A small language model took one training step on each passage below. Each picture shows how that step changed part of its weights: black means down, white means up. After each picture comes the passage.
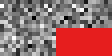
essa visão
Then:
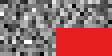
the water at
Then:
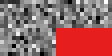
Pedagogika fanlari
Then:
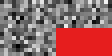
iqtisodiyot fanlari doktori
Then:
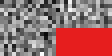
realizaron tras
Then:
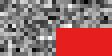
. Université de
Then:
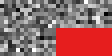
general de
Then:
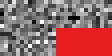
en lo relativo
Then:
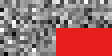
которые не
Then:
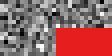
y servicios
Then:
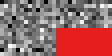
recurso de
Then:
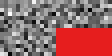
ega ekanini
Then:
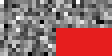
amaliy faoliyat bilan
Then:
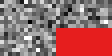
branch of
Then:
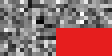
Real de
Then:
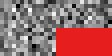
the Global
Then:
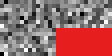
F, que tem
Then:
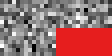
aprendizaje a
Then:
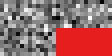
os autores
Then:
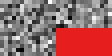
кроком у
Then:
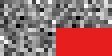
a moderado
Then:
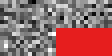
en comparación con
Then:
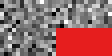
улар ҳам
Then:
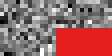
— Клен
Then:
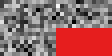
informações em uma
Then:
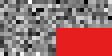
la Ley
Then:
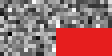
Buning uchun
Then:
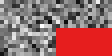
la pachet
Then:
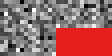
marco de la
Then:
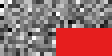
menudo –
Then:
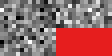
вазни ва
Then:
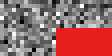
English and
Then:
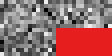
integration and
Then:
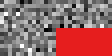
yuritish va
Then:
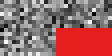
baik dengan
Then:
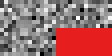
et al. The
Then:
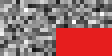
ou elementos de
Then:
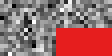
técnica a ser
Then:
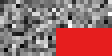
не давала
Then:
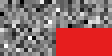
mundo real,
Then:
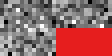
Shuning uchun ham
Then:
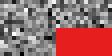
- altri
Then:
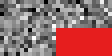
Kinder zuvor
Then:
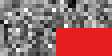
aniqlash imkonini
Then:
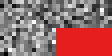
у больных
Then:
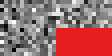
По данным
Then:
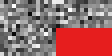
ervaring op
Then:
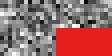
la fijación
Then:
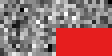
tomonidan tadqiqotlar
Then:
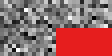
darslari tashkil
